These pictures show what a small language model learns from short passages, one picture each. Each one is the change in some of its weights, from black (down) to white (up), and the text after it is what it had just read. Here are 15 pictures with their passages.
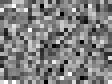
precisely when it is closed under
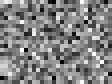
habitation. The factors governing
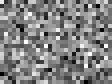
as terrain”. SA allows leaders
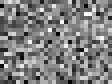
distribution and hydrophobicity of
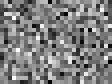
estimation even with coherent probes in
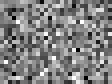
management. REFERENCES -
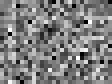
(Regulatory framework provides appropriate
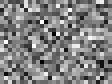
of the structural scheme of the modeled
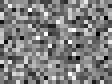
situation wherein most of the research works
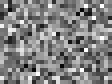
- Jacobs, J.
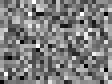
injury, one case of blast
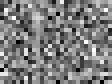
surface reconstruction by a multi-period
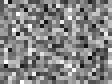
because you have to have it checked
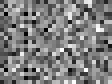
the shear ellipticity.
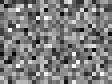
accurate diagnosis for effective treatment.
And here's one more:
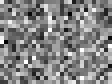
divided into two levels of general
